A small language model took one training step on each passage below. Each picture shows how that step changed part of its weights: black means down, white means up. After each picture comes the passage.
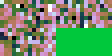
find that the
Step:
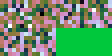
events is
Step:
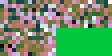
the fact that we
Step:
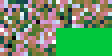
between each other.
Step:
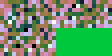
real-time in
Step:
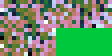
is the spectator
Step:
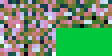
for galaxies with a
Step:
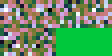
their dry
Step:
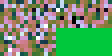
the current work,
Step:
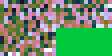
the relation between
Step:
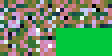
Lac &
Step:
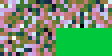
also explained
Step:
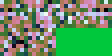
$\delta Z$
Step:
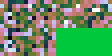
probability distribution,
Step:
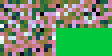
and combinations
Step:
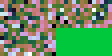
3D simulation
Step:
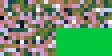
orange number
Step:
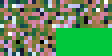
nuclei and
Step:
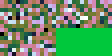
velocities of
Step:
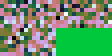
on these lines has
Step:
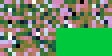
matter +
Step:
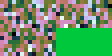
We note that
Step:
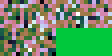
indicates a
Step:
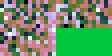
as well as the
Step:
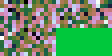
radius as the
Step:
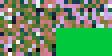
the magnetically
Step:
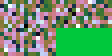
object is
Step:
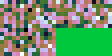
imaging in
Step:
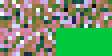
qubit to each
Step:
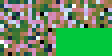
and charge
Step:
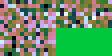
in the low and
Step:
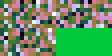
divided into
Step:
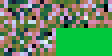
complexity in
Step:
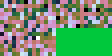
at the point A
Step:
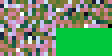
to the measured
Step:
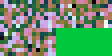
of multi-tab
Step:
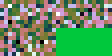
negative and
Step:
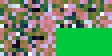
(left) and
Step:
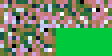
hand side of
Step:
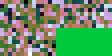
the diquark
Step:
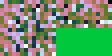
condition, we
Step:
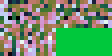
distance from the
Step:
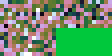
or 2-D
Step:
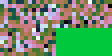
the presence of
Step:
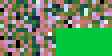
| electron density of
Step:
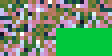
across the
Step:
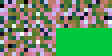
solutions as a
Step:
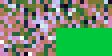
is represented by
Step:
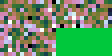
\hline \hline
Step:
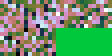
is provided by
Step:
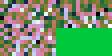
passive and
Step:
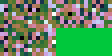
be proved
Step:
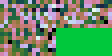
the entire
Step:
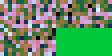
we used a more
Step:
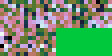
is dominated
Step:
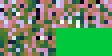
make a
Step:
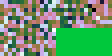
this is one of
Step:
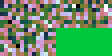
noted that the
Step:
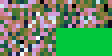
indicating a
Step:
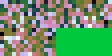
of {\em
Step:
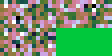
paper, an
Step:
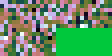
the classic
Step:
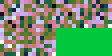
beam with
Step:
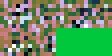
runtime of
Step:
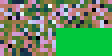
classes (the
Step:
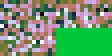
and Eve and
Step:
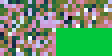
of the first
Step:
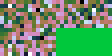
sends back
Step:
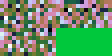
quite well
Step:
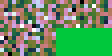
We will compare
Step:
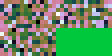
min), the number
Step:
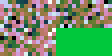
while the other two
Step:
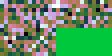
the target
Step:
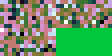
those pairs where
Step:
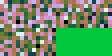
weight transfer
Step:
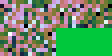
can be obtained.
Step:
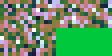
affect our
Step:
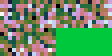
value of the parameters
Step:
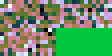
the injector
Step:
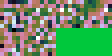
magnetic fields,
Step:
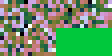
address the
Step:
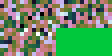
time series
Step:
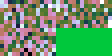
its peak is
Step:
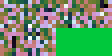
used in the
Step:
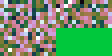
time, as
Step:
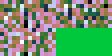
are to be fixed
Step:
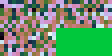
the results of
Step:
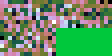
connection between
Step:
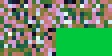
spin current in
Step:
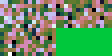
with a group of
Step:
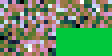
such a way
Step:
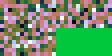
fibers are
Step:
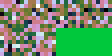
layers .
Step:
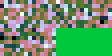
to which the
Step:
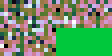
energy PES
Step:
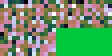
information about the
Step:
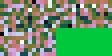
to valley
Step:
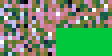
valence electron along
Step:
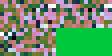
the interface they
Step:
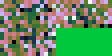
a sufficient
